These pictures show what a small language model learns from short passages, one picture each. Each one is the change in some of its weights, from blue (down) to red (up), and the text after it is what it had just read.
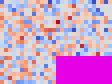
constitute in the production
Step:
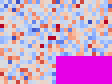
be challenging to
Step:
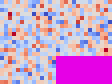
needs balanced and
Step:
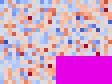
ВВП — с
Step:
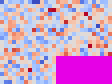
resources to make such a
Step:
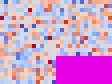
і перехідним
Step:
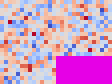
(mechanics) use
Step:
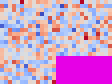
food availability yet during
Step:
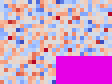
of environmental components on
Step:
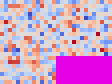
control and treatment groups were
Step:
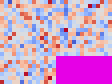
oxide emissions
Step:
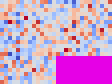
en ‘data’
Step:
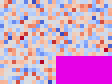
Education Frequency
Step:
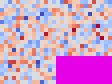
vez que enuncia
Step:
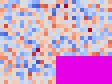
очень сильной
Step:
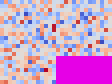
based primarily on
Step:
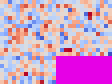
views of the
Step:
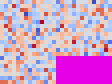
which fosters research
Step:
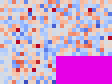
засади, на
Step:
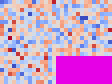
orders is 8.
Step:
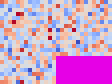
one-quarter of
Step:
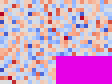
the means and procedures
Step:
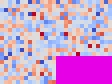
for pulling a
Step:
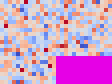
Что ты
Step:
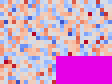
cada caso se está
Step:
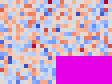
apresenta dois
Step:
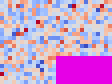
dan ook belast
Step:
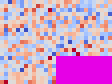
та ідеї,
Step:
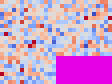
the petridishes
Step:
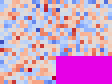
to the progress in
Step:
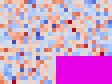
traditional culture of
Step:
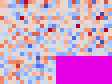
in informal caregivers
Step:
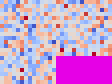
- I don't know
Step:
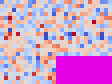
as we'll see,
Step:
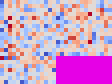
học tri
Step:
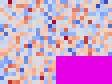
the spatial profile
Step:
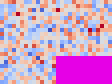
individual basis. All the
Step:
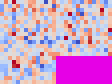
end. The leveling off
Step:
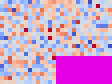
interfacing with any
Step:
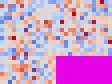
y Templanza)
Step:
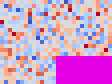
very insightful in
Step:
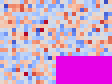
teaching performance and the learning
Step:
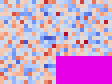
apps on Android
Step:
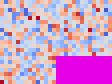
increase in dioxane
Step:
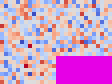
(as described in
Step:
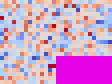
clinicians to
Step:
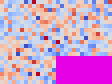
the central government in
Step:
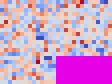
sie möchte dies
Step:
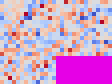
field of obstacles
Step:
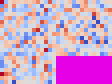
faktorlar va aniq
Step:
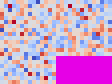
martial arts of the
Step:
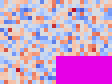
Nauka i
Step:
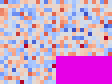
та підтримки
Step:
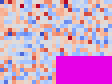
hududlari hamda bu
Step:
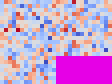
sanoat oqova
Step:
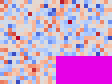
Hakimoglu –
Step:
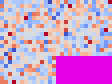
are the main issue for
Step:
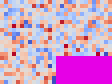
collaboration has created
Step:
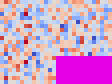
prerequisite in
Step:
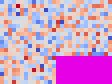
flaws are not
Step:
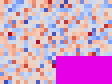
Labor Protection.
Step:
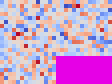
História e a
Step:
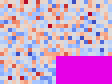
After adding
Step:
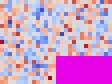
Composite injection
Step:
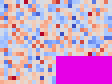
and distribution of latent variables
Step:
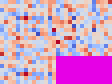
meanings under international
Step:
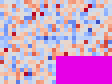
step ends the
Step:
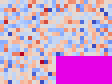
metne göre;
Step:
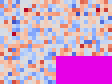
shows that the complexation study
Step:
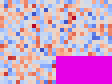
les calcule.
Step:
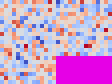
itu, fungsi
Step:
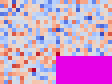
two legitimate
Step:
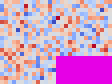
Myanmar in the
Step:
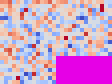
1. Juliboy
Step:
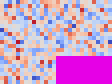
incontinence in
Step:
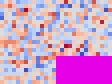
future, this plan identifies
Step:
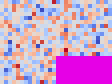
bo'ladi. 2.
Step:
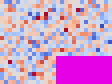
Moher et al.
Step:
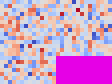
an important direction of its
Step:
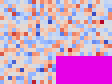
field of factors affecting
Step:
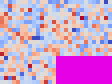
check the efficiency of
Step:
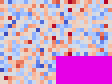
below. International risk
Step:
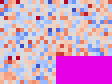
Bermotor Di
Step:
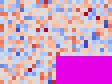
debe partir desde el
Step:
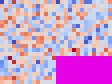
scheme which I think
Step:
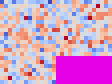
determined the dissociation
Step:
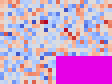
va boshqalar [3]
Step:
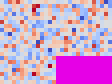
a restart, which
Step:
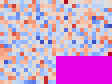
smaller number of memory
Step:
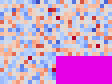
to adapt to the modern
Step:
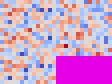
практические исследования
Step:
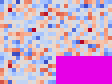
яратиш ва
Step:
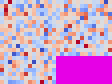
essas dificuldades
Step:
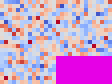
welfare because such are
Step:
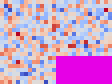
examined with light
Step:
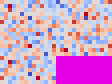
includes six different
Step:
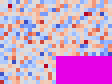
Em outubro de
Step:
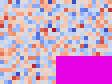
highlighted the role
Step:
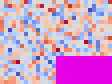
obtained across time or between
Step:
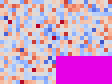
correct only for
